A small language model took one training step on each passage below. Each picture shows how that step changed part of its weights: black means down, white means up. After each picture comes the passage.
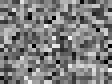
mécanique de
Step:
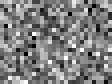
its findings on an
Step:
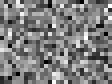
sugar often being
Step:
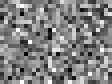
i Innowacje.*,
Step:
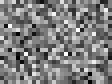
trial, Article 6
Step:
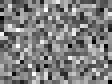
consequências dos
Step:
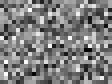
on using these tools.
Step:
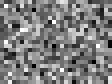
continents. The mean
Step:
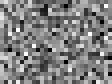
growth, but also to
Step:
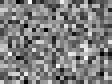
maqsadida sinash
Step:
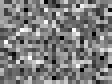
as the mean value of
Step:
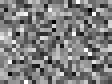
pacientes renais
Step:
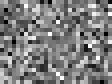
respon sesuai
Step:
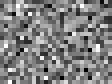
the studied oils is
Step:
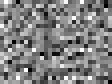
qilishda ularning
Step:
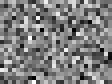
of the curriculum
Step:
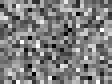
the face, and by a
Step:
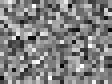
immediacy, which
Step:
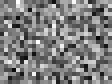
Not only the student,
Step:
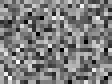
on boiling does not
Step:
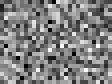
increase the readiness
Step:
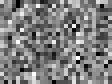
estímulo, los
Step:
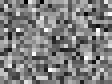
e práticos que
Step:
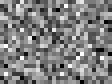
this research relies on the
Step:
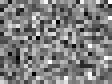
lingkungan serta
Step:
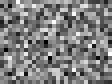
question to buy
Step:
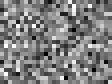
a spiny tip
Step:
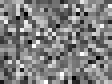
de conhecimento.
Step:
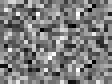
développement durable
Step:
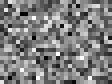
dieci hanno infine
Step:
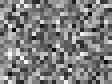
connectada a un
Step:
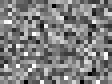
pastor que busca
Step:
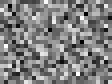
de leur maintenir
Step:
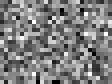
as tensile specimens
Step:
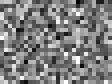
not only for herself
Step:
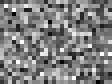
present in even the most
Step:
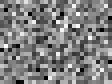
ECG signals, we
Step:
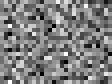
manufacturing firms
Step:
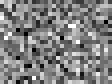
precipitation, the
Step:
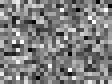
of Ukraine in
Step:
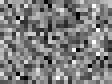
be noted that the performance
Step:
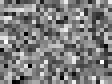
stopped showing
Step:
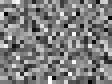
pitch, because
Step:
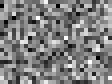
and homeopathic
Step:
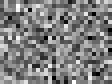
artificial resource
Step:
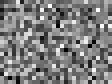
was predominantly
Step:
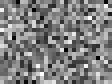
position that receives
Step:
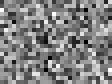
z.i. als
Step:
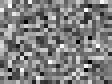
malvadas tantas
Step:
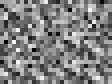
the music of the
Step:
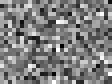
are created by movement
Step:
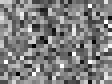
lower in value than the
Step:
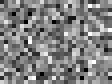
invernale del legno
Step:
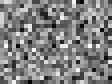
plots of the actual
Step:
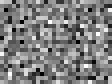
- Inflation:
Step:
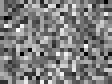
a wall-resolved
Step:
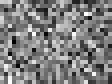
прошла этапы
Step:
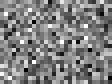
surgery, on the
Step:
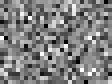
a combination of high
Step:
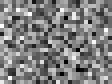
background refers
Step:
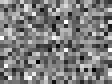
қонунга хилоф
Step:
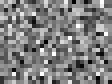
Е. Юнга
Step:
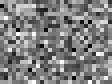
Injection volume was
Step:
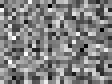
star of the 15th
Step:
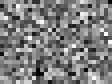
the database selection
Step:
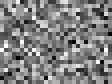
hours, which can
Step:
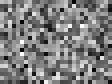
provided by citizen
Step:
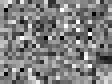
estudios con poblaciones
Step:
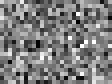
concepts relevant to the
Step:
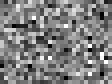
harm and threat to
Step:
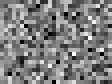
muddati maysa
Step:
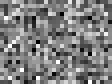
SALIU ST
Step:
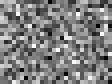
learning strategies of
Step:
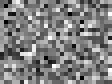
slides mm
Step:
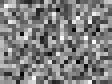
through the respiratory
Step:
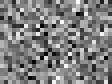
y conservados actualmente
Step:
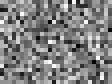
e-Docs The
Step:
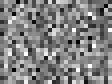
Курдерой Р.,
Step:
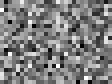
soil's nutrient
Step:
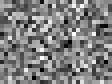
and columns from each
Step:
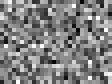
careers, high education
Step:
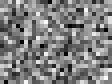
de auxiliar na
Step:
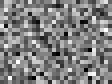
Freire. 1.
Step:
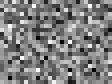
epoch of change so
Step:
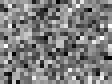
Addressing these
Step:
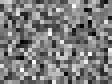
quite high. The results
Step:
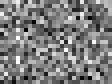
of the system under controlled
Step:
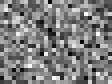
Xorijga ish
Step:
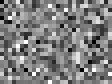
and establishments subject
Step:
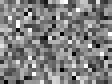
herb, with bright
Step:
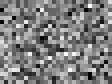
Tejaswini K
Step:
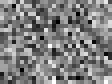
виде модели
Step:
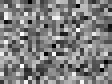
que coincide con el
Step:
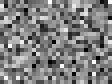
des inscrits dans
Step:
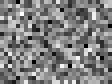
el bienestar de las
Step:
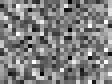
the minimum value to
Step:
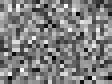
y metodologías,
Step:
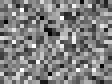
awareness of their
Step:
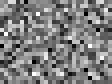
and moisture which may
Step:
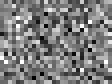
The yellow coloured
